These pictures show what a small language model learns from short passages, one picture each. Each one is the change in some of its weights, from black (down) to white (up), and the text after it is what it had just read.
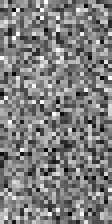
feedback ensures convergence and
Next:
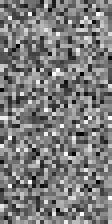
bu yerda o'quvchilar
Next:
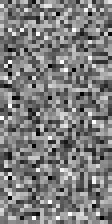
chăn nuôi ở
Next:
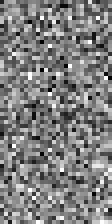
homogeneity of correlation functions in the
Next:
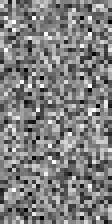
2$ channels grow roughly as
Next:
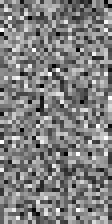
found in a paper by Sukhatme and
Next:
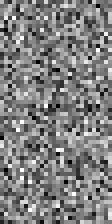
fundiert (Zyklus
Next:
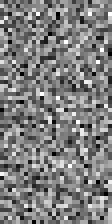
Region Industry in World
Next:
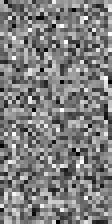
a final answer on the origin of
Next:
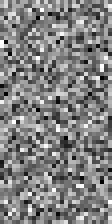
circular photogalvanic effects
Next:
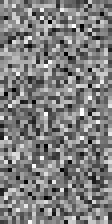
2D grains, consider one
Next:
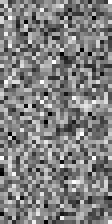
the quantum gravity when the phonons of
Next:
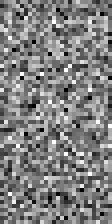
encoder $g_{a3}$
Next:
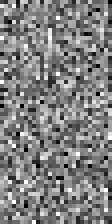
Misuse* (July
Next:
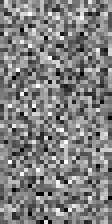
{Springer, Berlin},\
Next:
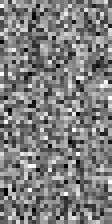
\begin{document} \maketitle In
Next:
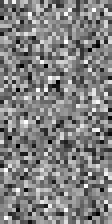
forms, civil procedures universally
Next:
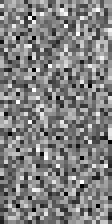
Vorgehen werden in Kapitel
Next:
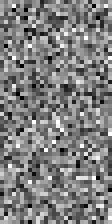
combination, NRQCD heavy
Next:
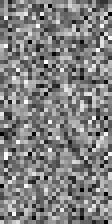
продолжающее и
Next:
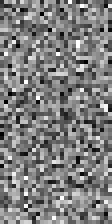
possesses an angular resolution as
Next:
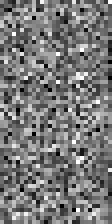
korosi lebih tinggi
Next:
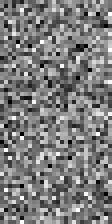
termini ingliz tiliga
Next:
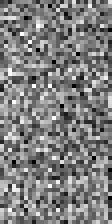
the inflationary phase and the
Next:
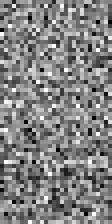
Accordingly, $f(c)
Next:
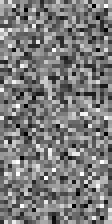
a heavy element such as Ni for
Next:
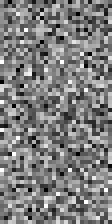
learning-based methods have achieved remarkable
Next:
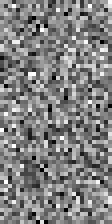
line) parallel-plate systems. The
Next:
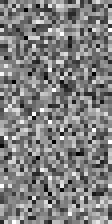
the number of respondents of the study from
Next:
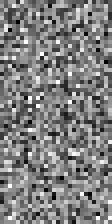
millions of receivers.
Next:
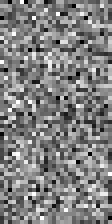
meV. In this figure, we present
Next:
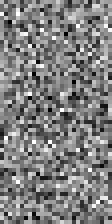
by the anomalous gravitational interaction
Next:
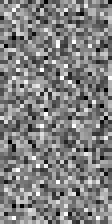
дослід №2 з 15 г
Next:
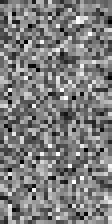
tăng từ 12%
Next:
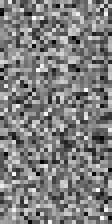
systems are often developed as generalized
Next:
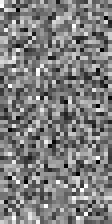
index) are implemented as baselines
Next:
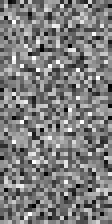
ketidaksesuaian dalam
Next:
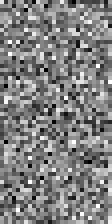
prováveis metástases,
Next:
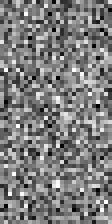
растений и разработана
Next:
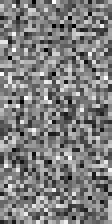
to lift this fundamental limit and control
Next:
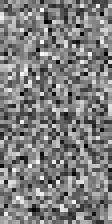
estimation predictor and compare its
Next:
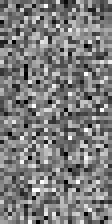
vez te dije que era
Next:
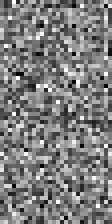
«Xom ashyo materiallarni
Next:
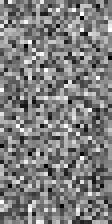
des honoraires et des
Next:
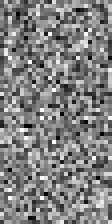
the number of enhanced pixels
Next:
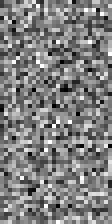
achieved when $n_B =
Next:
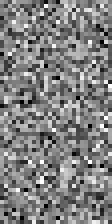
з опорою на прочитаний
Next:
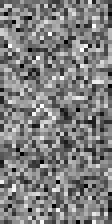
linear systems is the summation of Eq.
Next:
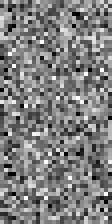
безопасности. 2017.
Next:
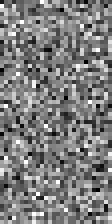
can be replaced by its
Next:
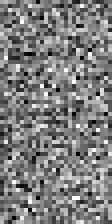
podem contribuir para compreender as
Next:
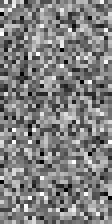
On the other hand, under a reverse
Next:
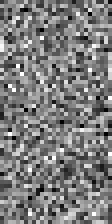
described in square brackets.
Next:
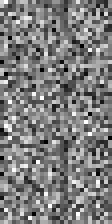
Имомова и Х.
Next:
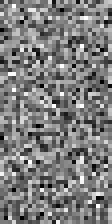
that baryonic processes can alter
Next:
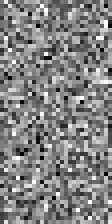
spin). Put in another words,
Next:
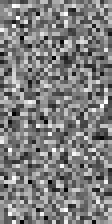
of Mikhailov's work
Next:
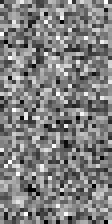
the field in a $z=0$
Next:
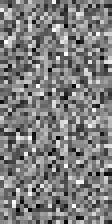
shakllantirish; - jismoniy va
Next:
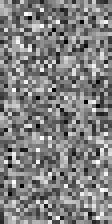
ЛНР может быть
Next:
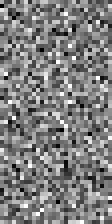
steril shisha flakonlarda
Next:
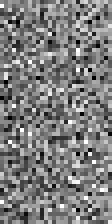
numerosi parametri oltre che alla
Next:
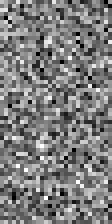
a low-scale gaugino focus
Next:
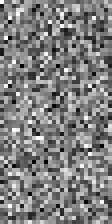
observed such dependence in the experiment. The signal
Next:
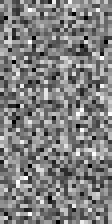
Standard di qualità: Ci
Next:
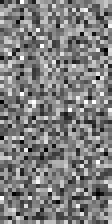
an order of magnitude estimate to test the
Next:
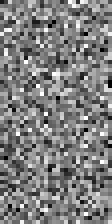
em panos horizontais
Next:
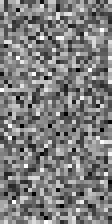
flux \footnote{Here we term
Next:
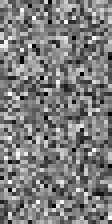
context of NeRF editing,
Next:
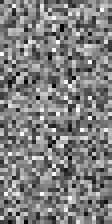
the function vanishes quadratically as
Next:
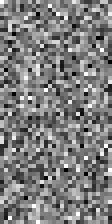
Públicas". recomenda
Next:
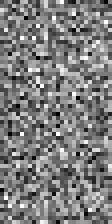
saída; a lei ou os
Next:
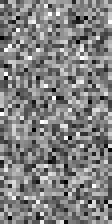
nebula produces about ten times the
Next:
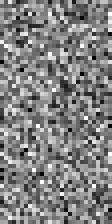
the Sverdlovsk and
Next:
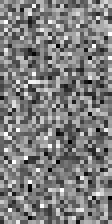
The panels show fields from simulations II
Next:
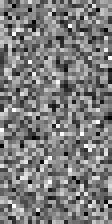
a productivity-enhancing solution for
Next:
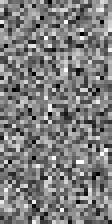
resurslari bo'yicha Rossiya
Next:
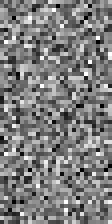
generación de mecanismos de
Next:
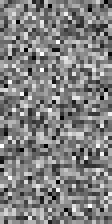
Абдураззоқ .
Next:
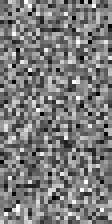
Fen Fakültesi,
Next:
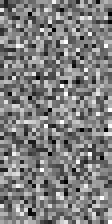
bioekologiyasi, tibbiyotdagi
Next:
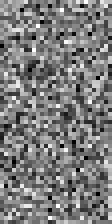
reactions with background gas also take place during
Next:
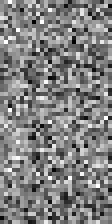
equal number of $\uparrow$ and
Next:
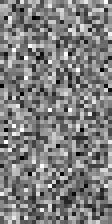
There a Tradeoff Between
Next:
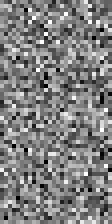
на Смілянщині у
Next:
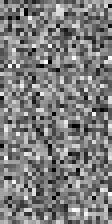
conditions in the objective and subjective
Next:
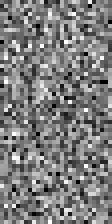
For the 16 A/C-side
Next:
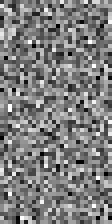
transforme l'information en formes,
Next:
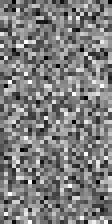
до 75 лет, среди
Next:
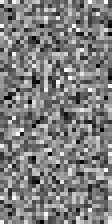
Xususan, O'zbekiston
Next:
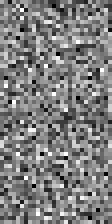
japonesas e militares
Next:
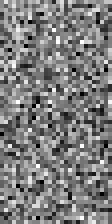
so that effectively all possible $\delta$
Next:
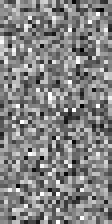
planar embedding even for a
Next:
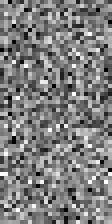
davrida qurilgan, 3 metr
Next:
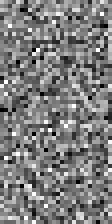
at finite time during the evolution, resulting in
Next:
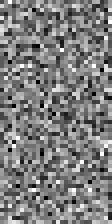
of education, forming a continuous learning
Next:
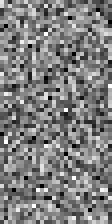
natureza, utiliza-se a
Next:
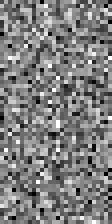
$\alpha_4$ changes sign at
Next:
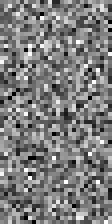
& Nickerson, N.
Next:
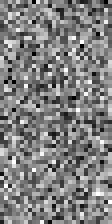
a function of the Larmor frequency.
